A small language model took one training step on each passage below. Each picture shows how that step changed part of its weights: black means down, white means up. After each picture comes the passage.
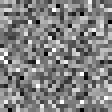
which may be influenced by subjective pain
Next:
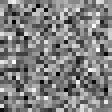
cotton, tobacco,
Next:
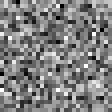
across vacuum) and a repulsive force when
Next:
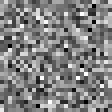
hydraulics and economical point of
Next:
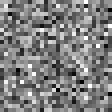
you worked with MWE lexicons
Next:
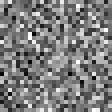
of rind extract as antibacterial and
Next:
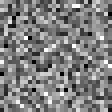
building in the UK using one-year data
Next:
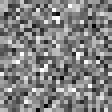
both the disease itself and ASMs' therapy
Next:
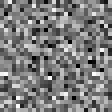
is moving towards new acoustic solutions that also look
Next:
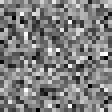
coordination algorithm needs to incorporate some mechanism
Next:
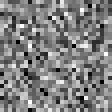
telecom and sensors on the modes and
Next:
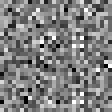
world of ICT standardisation and its
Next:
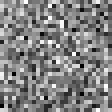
stars. Interestingly, half
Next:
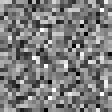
or splitting events. We remove these events by
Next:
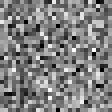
branding scheme developed by the authors will act as
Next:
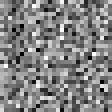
calculations straightforwardly using the functional field integral formalism,
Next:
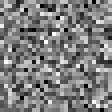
and spatial contexts jointly shape educational trajectories.
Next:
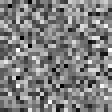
to determine the distances between these points. I was
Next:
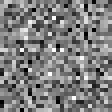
the stellar spin axes and the inner orbital
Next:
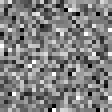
of Figure 2. The video on the left shows
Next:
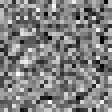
center of the cluster, obtained by various
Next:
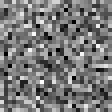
determine the relative weight between the two components of the
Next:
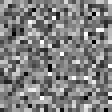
the original. This uniformity underscores
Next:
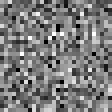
of board offset its size, in this
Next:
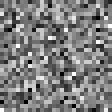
yielding the maximum power is then identified as
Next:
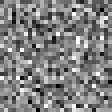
bot made me more confident to speak
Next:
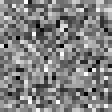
crystal structure consists of quasi-2D layers of
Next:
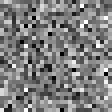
Rights [43], they must be
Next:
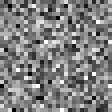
and refractions. The ripples are
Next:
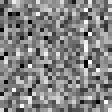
from equation 1, equation 4 can be written as
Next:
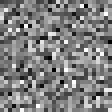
Also its tendon can be used for
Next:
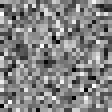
Thermal spin transition of circularly shaped
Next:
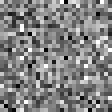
growth extracted from the BPM quadrupole
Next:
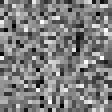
are artificial structures consisting of nanoscale building
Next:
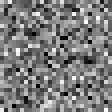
of material at manufacturing process and to proof its
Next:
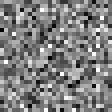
(53) and (54) are true for
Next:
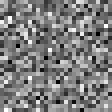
challenging issue. Existing work mainly adopt positive and
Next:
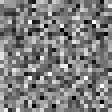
response to provocative stimuli such as questions
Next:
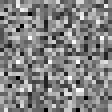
doubts on the standard $\Lambda$CDM
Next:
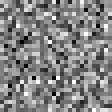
organizations? Two hypotheses have been proposed:
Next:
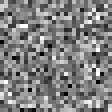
teor\'{\i}as gauge.'}
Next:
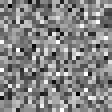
tomaron de la página
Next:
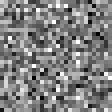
optical simulations of stray light in order to assess
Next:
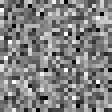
Our model also accepts theoretical analysis by using only
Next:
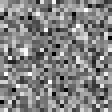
due to their potential toxicity at high concentrations
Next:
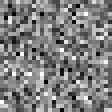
\begin{eqnarray} \mu_{A}
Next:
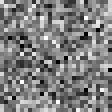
utility of each option \end{enumerate} Thus
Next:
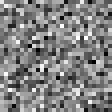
harvested from the tube. For optimal
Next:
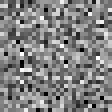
for $i = 1, \ldots,
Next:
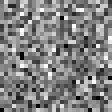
sign: $\alpha_\lambda/(2H
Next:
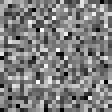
the STVG theory for the analysis of gravitational
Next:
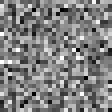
a model of amyotrophic
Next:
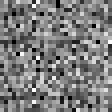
\end{figure} \subsection{Dependence
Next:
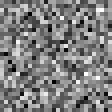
on the circle (modulo
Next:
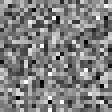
the clay particles [2]. Organic
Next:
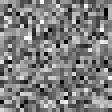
sports and professional athletes,
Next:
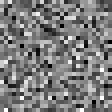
of the trade was nothing but our
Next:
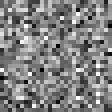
TiO$_2$ (100) substrate reached
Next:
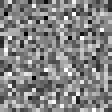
is often considered challenging, requiring adequate
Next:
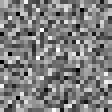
becomes deprotonated, thereby decreasing the extent
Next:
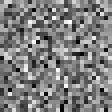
the modes of the target density $p$. The
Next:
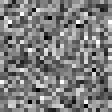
sum of components. At the same time,
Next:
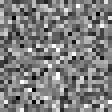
In 1944 the region was liberated through
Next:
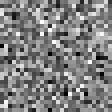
then $\Cal V_{s,a}$ is
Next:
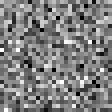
read and examined for analysis. They were
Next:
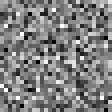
associated with the presence of back pain.
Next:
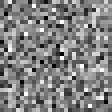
is a generic C++ runtime system for
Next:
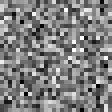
no consequences regarding the amount of data read or
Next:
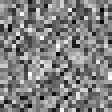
moderately small prime $\ell_0$
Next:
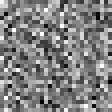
than the geometric model (1191.1).
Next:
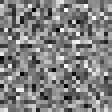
a single, broader rectangle with the appropriate
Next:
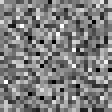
medical students who were posted at a primary
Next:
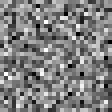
me (Cleenewerck and
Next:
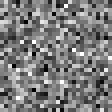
while propagating the information. Besides
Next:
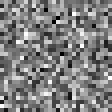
presents a critical opportunity to leverage photometric
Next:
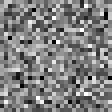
the network). This process has a natural interpretation:
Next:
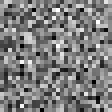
the occulting body to be located within
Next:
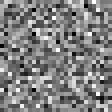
the pure mean-field transition (left part)
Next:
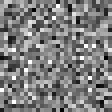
the dark matter flux is concentrated around a
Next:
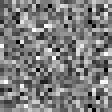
degradation. These factors collectively lead to a
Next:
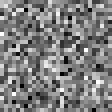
In the first ex ante model,
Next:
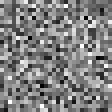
state will be. Another interesting question is whether
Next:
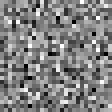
congenital idiopathic
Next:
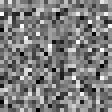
GSI mirrors the testes weight,
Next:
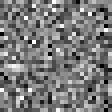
indicates that there is a significant ($p <
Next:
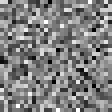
existence and severity of abdominal organ
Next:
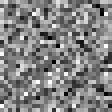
now increasingly defined in terms and concepts of the
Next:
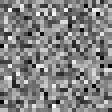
Chen and L.A. Wu,
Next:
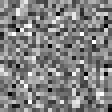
observations (e.g. Canalizo
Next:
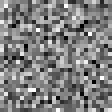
code meets a series of criteria; For
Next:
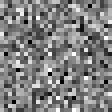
resins [5]. The degradation of the
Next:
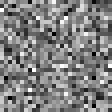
be considered innovative at many institutions, some of which
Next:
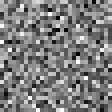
and computationally less complex. What is computationally
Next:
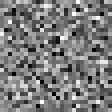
\and Astroparticule et
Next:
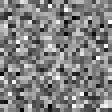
straightforward to match in panel data than in repeated
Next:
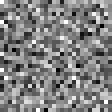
provider's public key K_{SP} .
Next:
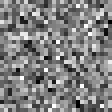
emergent substances in water whose presence on
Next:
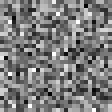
Side view of the bylayer.
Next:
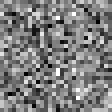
vocalized the class struggle that
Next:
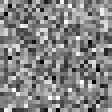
would solve the capital accumulation problem. These patterns
